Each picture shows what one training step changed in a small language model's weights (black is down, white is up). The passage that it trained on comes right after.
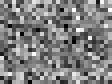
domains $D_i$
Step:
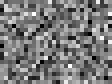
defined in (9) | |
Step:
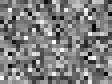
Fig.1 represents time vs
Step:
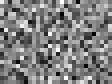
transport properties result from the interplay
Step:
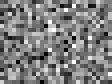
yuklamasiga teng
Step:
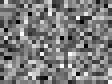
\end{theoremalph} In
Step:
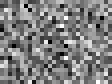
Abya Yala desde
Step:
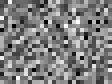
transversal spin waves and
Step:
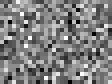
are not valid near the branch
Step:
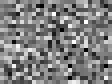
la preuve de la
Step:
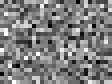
authors conclude that the
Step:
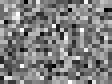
frameworks, such as the AI
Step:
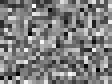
from a situation where there is
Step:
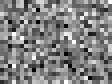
терапії з
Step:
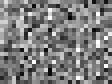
approach leads to a strong bound when
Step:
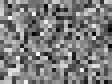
in serious scientific
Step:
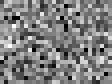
also offer a correction for
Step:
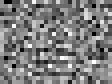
rate is $\sim$50\% off
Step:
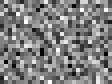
{\bibfield {journal} {\bibinfo
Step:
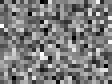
negative eigenvalues of the partial
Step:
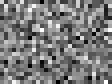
we can calculate the most general
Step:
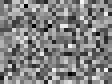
assim, veio a
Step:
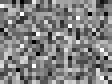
arclength $L(x,
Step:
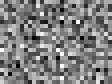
dont une part importante
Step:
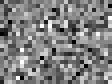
distribution \FM{of some
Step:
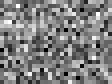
exists an edge in at most one
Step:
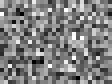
of the device. When
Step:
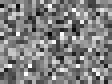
are enriched in
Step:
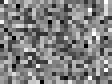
be estimated as[19]
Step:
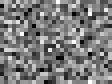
perturbation propagates according
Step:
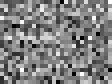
cloud. Once the data
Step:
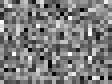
the SV model, we assume
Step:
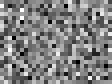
of $A$ signifies its
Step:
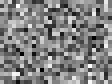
prepared in a determined
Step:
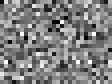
lower than were seen in the
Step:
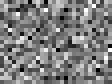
Regret} (aka
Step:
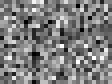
= -2$. Moreover, it is
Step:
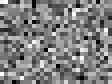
which is the product of a subgroup
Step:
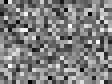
est une activité
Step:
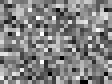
ensemble rather than
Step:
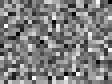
somewhat higher but comparable to
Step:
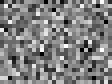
behaviour of $u$ on
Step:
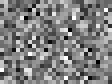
sum. An exact evaluation of the
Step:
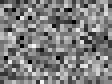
element. \end{thm} A
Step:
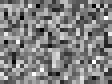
we show how we can combine
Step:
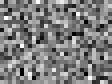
for simplicity. The error is
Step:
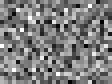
of these estimators is the
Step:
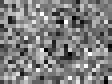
or semiconductor matrix with
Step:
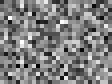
связи с изменением
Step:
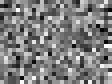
order of implementation for a local
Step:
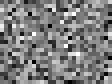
– isto visto do lado
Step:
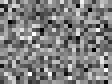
entanglement measures, one can
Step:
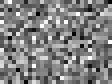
array. For every element
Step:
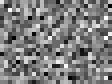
of data generation for the
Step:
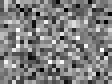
Generation: We generate
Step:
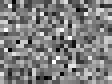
by $u_\rightarrow$ and therefore
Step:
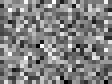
DE CARGA O
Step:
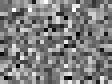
kabul tarihi /
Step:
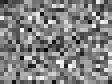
interaction, which determines which configurations
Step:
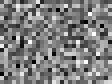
(yet {\bf very
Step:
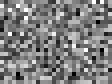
М.: Высш.
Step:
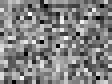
the top and bottom
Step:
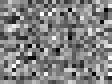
such as a clear separation between
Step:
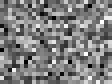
data is then post processed using
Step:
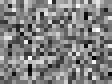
in $vW_X =
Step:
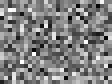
usual Euler equations
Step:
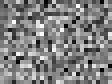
radius of convergence of $\J H
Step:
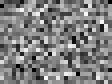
ae$ and $S$ with
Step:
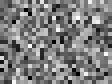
each CP, has a negative
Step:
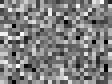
базы, то
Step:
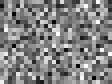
of Environmental Science and
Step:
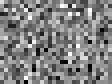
that for any $x \in
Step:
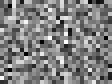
ortishiga xizmat
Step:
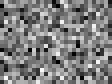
also lies in the open right
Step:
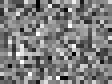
in image labeling, they have
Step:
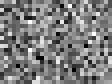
energy. Similar effect may be
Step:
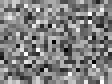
ko'rib chiqish
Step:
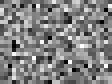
correspond to a numerical diagonalization of
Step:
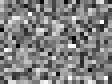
a maior produção de
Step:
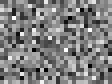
early cost estimation
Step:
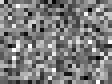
$Q$ (see Chapter
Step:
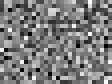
have different masses. The
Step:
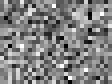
— этот разговор
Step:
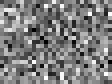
dimensiones (conductas
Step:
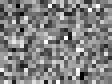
cortisol dos participantes
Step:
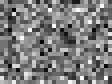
pairs of pixels with the
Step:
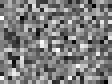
pairs with $M\sim
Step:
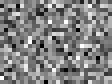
can fractionalise with rich
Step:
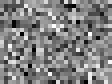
reduced norm restricts to a
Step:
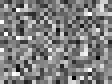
axloqi tomon
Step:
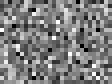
coupling, as discussed in
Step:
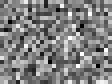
*Third order* Considering
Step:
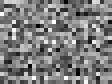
$Ass_X$ de
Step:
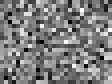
различную информацию
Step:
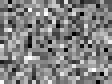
estimated parameter vector. This MSE
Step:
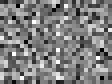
the accountability of
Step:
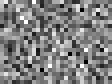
from a deck, and their
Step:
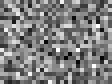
the idea of the study in a
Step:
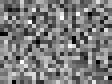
a function of the maximum multipole
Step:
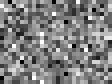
na hora do embarque
